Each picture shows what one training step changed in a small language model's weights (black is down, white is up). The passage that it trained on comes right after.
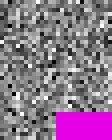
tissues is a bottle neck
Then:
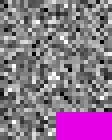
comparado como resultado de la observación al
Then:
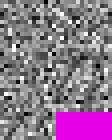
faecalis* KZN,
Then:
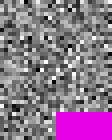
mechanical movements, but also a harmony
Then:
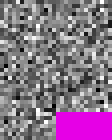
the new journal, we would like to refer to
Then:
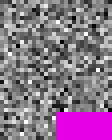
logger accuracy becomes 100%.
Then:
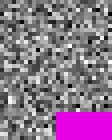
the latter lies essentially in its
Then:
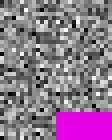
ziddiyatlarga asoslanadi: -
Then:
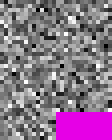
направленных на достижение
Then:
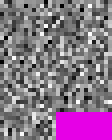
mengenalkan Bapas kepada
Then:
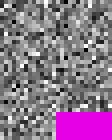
for improving the gastric absorption
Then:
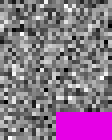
snow products from coarse scale
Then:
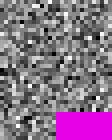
Eosin (H&E) staining
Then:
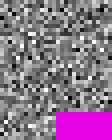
data (model b) (after
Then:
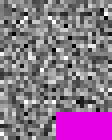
de armaduras de aço ao
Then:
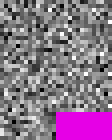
the intensity of the droplet
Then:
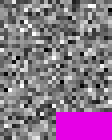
for the countries associated to the EU Framework
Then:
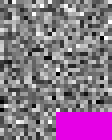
technologies, their evolution over a certain
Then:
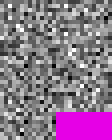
оқибатлар 93%
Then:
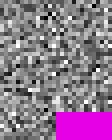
associate with modern day entrepreneurs
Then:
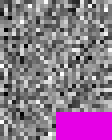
demanda de los clientes, los tiempos
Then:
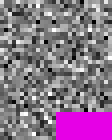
computations are presented in Appendix
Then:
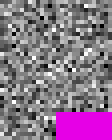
in the development of modern languages, their
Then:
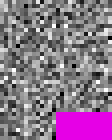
taʼlimining davlat taʼlim
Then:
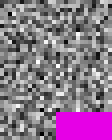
olduğu belirlenmiştir
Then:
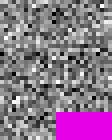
God to participate in the mission particularly
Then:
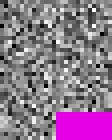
артеріального тиску та
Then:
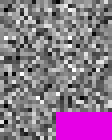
modules significantly reduces their performance efficiency.
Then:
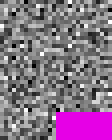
to greater stress expression. However,
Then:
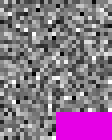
compared with exponential delay and maximum
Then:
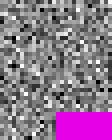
вагонов, их деталей
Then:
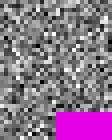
informed decisions and being able to actively
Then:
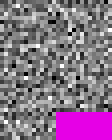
for this species, given that its global distribution
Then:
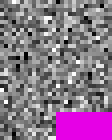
of disappearance of rale,
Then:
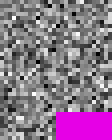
Уральского федерального
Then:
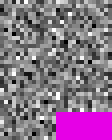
with the community's holistic view of health and
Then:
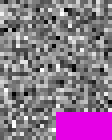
\subseteq Q$. A
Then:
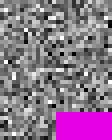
estimation of ready queue. II.
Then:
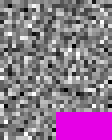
time - Recycling material compatibility
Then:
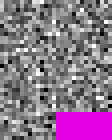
mentality, national concepts such as
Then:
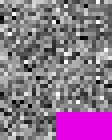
реализации цели исследования
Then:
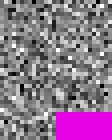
data can produce a different pattern in the
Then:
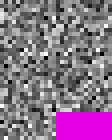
sistem *checks and balances* yang
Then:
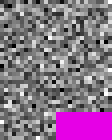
have been quantified in the course of the
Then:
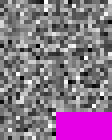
College, Chikhali,
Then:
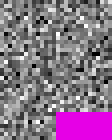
rising above a preset level. Two
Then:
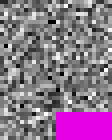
on species composition, patterns of
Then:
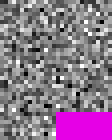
trímero creado con el software
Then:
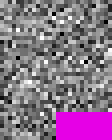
textul sacru, observăm
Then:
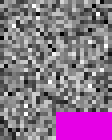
IT services like mobile play stores,
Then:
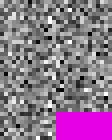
offering insights into the advantages of
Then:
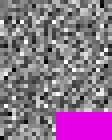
modo exacerbar alguna forma de
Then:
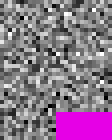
the logic determined by picture sets
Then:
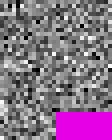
dilemma of whether to continue
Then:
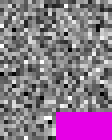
глибокого історичного
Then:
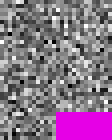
ишлаш, экспорт
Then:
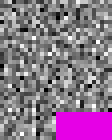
expectativa de atuação para todos
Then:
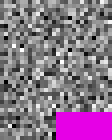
as *V. spathulata*,
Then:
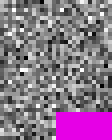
glue components, and are not reaching
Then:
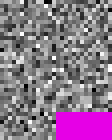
Estado para que os avanços
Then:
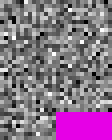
21. yüzyılda yaşama,
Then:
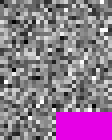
d) Partisipasi adalah
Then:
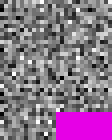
mit dem Arbeitgeberlager
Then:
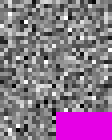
todo o mundo, é uma resposta
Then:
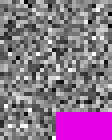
a range of classical ML algorithms and
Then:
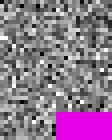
iletişim sürecinde
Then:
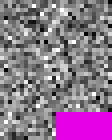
nama di toko tersebut.
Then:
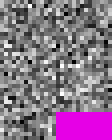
of the work. Concept and design:
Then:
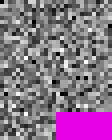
the level of academic success and develop positive
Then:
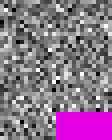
зміни пріоритетних
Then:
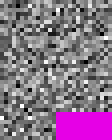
or activities of human resource managers. The
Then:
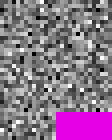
qurish, yosh avlodni
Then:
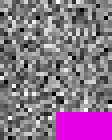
tourism and 3.06 Renovation
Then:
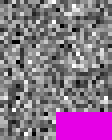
were successful for the early learning of a
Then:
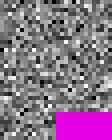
motivan a las personas que motivan
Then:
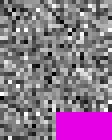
for experiments II, III and
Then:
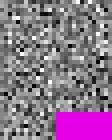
THE SECRET OF SEWING
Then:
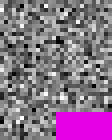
In Nagyn, B. V.,
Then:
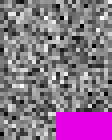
development of Nigeria, especially in
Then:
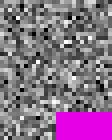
бемор эга бўлиши
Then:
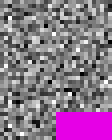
Abstract: Background:
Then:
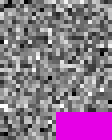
the process of fuel assembly
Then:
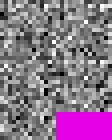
LITERATURE When we talk
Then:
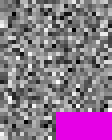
(in linguistic and methodological
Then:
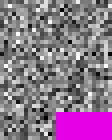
«автономної» влади.
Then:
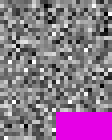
исботлаган. Фрустрация
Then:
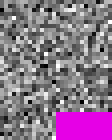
between one and two thread could be of,
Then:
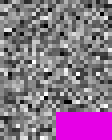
particularly interesting when designing interactions in a
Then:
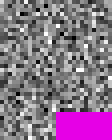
and level of aspiration. Thus,
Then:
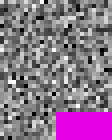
Anton Karas, que funciona
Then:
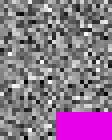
что полезно и нужно
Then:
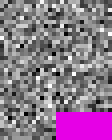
su najnovijim stabilnim
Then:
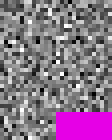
disease of the newborn: incidence
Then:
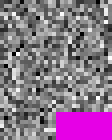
prominent thermally activated delayed
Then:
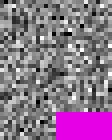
intelligence mode of instruction
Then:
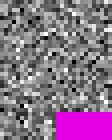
questionnaires and tests were used to identify
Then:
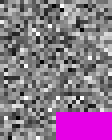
solutions also decreases the complexity of the
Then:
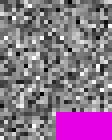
or sender create gaps in the
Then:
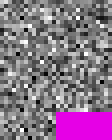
plan on back of this page. Note.
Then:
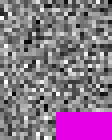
- L. De Lachenal, *La
